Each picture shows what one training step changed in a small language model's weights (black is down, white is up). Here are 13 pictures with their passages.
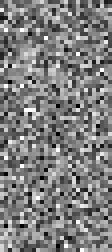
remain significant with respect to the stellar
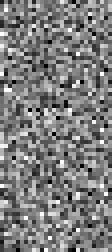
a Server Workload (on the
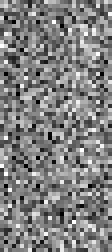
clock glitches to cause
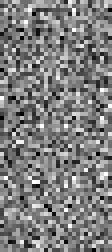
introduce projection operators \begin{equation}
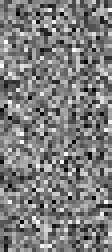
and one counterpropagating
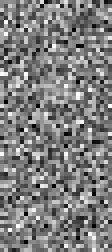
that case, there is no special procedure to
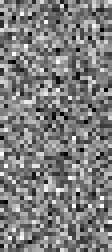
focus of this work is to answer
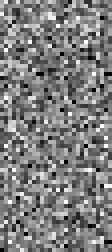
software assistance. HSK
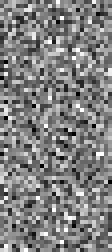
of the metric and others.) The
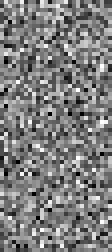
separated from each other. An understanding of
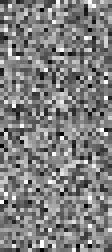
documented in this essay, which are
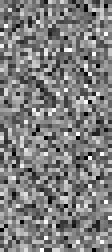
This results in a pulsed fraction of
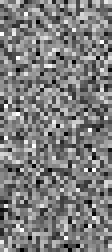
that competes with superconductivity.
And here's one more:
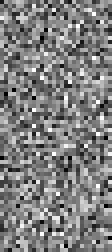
Measuring $M_t$ in
